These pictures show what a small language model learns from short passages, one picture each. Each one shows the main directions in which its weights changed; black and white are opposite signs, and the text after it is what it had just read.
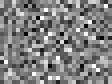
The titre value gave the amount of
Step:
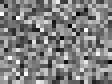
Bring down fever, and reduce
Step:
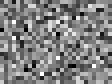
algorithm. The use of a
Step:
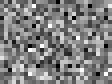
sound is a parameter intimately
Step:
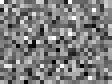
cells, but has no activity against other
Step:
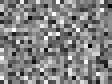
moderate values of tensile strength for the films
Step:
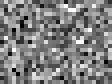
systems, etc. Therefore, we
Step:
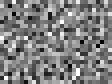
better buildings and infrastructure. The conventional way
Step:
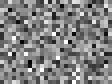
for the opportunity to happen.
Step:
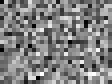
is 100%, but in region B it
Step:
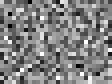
room, the dining room, and
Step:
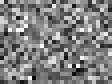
be attempted and recorded accurately.
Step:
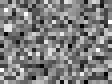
\in \mathcal{I}}
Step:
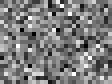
them up to the customer doesn't
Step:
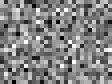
are labeled from the NE
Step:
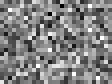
sent for Ziehl
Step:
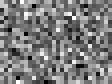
biomechanical treatment and UV
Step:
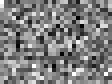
important in affecting all types of farmers,
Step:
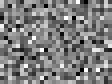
only limited literature on the relation between
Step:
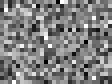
latency is the sum of all these
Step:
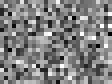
respectively. Significant differences were also found
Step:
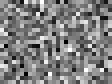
discretion. It has been widely
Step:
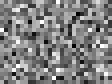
– original draft, Visualization
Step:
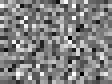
on improve the activity and reduce side
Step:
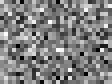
The effect of the extract on cellular
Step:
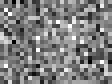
the study of distance education issues are
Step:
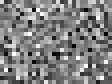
diseases. Aim and Objective:
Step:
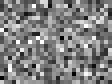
many advantages above the present technologies in ligand
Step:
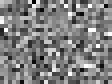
(and potentially benefit from antibiotic
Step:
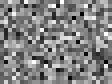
Indication for transfusion of
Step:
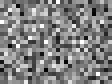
to a report that presents a set of
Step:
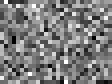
answer is likely none. Since the
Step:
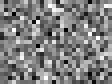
property rights is essential for promoting a culture
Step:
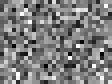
and a shortage of care
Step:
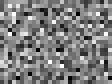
to decompose organic matter. This
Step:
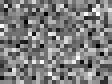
high-molecular compounds, special
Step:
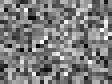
maydoni, turli
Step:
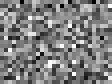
optical sensor can be integrated into
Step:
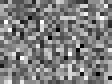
Hypothesis 3b
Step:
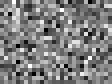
study were recruited from a
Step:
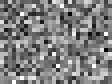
Medical College, Krakow,
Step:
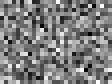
of Experiment In the present study,
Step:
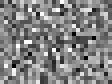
studiahumanitatis, which
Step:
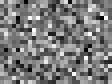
system bandwidth minimization problem is
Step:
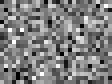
the form of $\ln q$ or
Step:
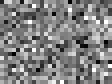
frequently utilized in studies to examine or demonstrate
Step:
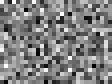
topographic heterogeneity. All these 5
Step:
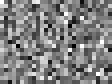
From the psychological point of view, models
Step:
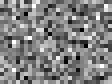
(IEC). Height was measured
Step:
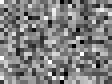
forces applied on the mixture of the gas
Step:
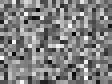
the health crisis triggered by
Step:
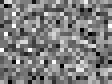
Agriculture in Region VIII,
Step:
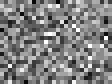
comparison, submissions must explicitly position
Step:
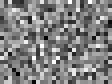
Fixed Interest 1 100%
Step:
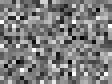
the lesions, its extent and to
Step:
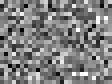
a multimodal neural network to
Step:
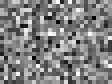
shared and autonomous services. The
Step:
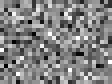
and a tested questionnaire was employed to test
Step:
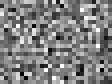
chosen to realise the necessary diameter relation
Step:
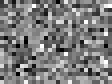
studies have also been conducted on the
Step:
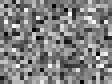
user's device. In other words,
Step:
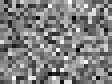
this paper I discuss challenges towards our understanding
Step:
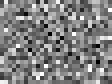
illness remains unhealed that
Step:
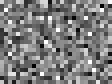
a hypothetical eradication program
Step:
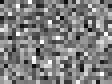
of benzene P was added,
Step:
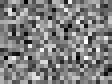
as regularization term is applied to smooth
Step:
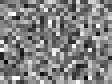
of 2cm diameter and 30cm of
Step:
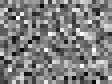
to the East as difficult as it can
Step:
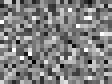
factors parameters which selected are fabric
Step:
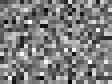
and argued that with careful considerations
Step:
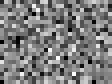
its parking area. As a
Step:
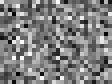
in a held-out validation set with
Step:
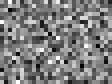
in selecting the best algorithms to schedule
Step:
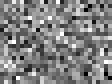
reported in *Calvin’s
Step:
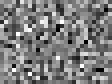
measurements on the potentiostat.
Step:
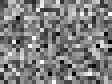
provided by the 802.11 family
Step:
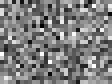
detection of liver cancer cell development with
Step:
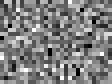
Functions [46]. The resource
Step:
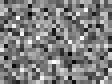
to those prospective customers and
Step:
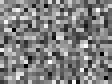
considered as a black box.) -
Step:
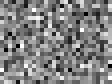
police station. The court
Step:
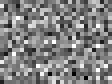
of considerable size, 30-35
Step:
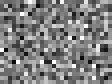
m, N, r, Q are
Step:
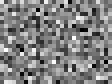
Population Diabetes Frequency
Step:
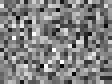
ΔH and ΔS have
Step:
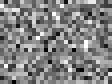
including generics, required to treat major
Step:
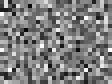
their effects on the kerf width
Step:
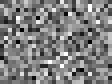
scientific worldviews, technological innovations often
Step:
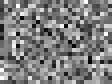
is an international research project that aims to
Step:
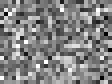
results of the study on the interaction of
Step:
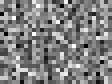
as the mol. wt. of
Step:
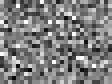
the treatment of PDAC.
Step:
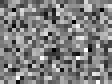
system successfully detects and tracks moving
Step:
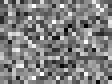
present result is effective as a temporary
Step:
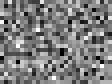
Dar Al-Manara Library.
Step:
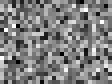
al. 2014). Due to vital
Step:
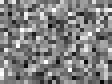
low concentrations of SA significantly promoted
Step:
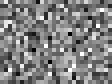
find innovative solutions. Responsibilities,
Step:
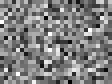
the heat-absorbing
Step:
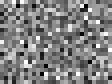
research subject gave their informed consent. The
